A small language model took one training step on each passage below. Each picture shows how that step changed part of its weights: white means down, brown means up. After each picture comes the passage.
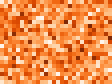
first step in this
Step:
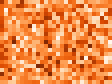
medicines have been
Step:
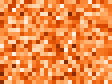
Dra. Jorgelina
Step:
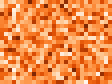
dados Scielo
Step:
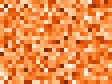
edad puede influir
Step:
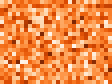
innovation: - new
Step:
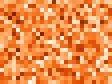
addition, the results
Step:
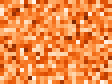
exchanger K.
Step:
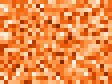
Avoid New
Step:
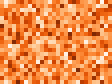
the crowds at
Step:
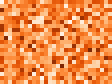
Shu bilan birga,
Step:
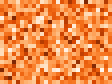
Computer science
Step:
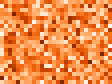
train an FL model
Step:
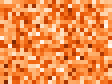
reaction have led to
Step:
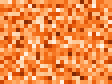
capacitá-lo na
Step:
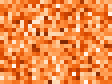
program memory from 256
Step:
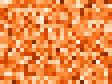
before starting
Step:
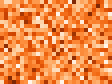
m, i \neq
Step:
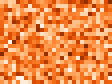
stalla. Una
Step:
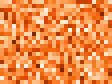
t-test with significance
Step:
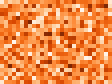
components in *C.
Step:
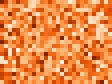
Mexicana. X
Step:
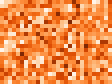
avgustdan u
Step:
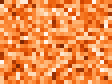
dit op grond van
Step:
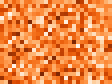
На Дохян
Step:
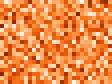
a particular field and
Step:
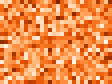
some optimum value
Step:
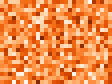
Chenge¹ Mtro.
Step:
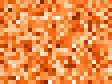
nomi, eritma
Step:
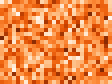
yaqin), asosiy
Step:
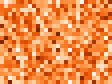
the instrument, which
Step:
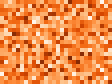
teachers are unable to
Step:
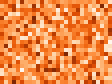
of the southern
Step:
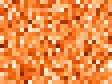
ва қонуний
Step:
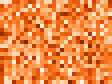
that occur around
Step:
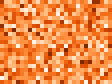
in Figure 10 b.
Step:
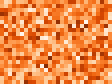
superior. A este
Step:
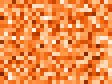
to the representative.
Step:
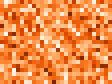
the MLE for the
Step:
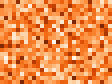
and demonstrate the
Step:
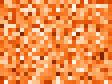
in highly regulated
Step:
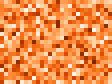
for further processing
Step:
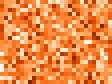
of the contact
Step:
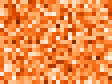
department also has a
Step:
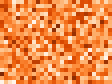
on the dashboard
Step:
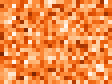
seulement une
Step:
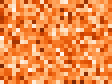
any field variability
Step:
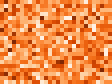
dit initiatief;
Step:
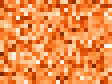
Special Issue
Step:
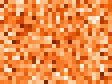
Indian childcare
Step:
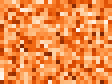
Marketing*, 16,
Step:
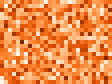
regrese al camino
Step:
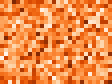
bu tartibga
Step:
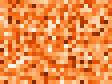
organizations and nations
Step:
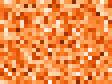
reducing the effects of
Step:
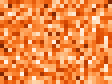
² Хотя
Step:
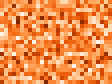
movement as being
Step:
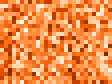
rural real estate: the
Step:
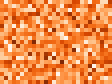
to the representation or
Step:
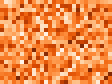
mercury (4).
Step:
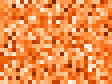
de ne pas se laver
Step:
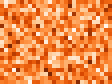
the NF- κ B
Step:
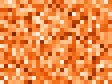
human disease.
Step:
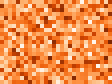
and inclusive engagement
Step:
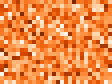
направленных на
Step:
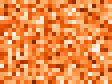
Anqara universiteti
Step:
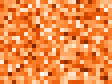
of the underworld
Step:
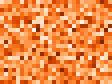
study. It seems the
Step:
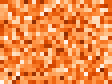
concerned. We are not
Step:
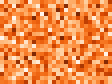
\partial_C -
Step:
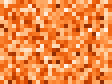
the fundamental and the
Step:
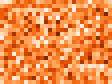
be incorporated and
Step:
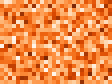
contrast between gap and
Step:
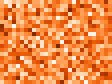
de la Laguna
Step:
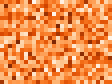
a separate paper
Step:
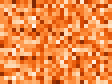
— tomonlar
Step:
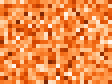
ювенил қон
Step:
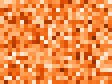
extent to which the
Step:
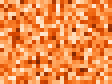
The overview indicates that
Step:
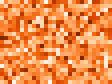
provided. I wish to
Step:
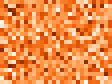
Pitch structure 37
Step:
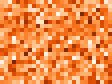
he recovers when laid
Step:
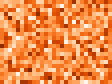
ettiriw ushın
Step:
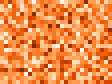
ao ter, e da
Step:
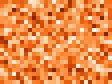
suoi volti, in
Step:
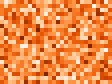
the activation of ReLU
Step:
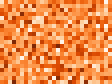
collected by using specific
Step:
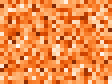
home and take education
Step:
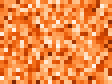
of Development of
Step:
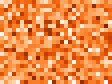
been measured considering
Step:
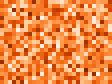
web design, which support
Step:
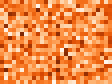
Museum bereits
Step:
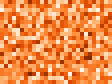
Peroxide Value
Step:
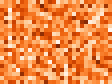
componente importante para
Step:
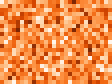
higher than that in the
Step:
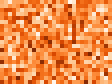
had higher values of
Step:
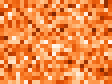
Это также
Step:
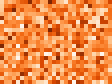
op gewezen, dat de
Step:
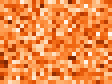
First feedback
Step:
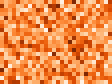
and significantly impacts on
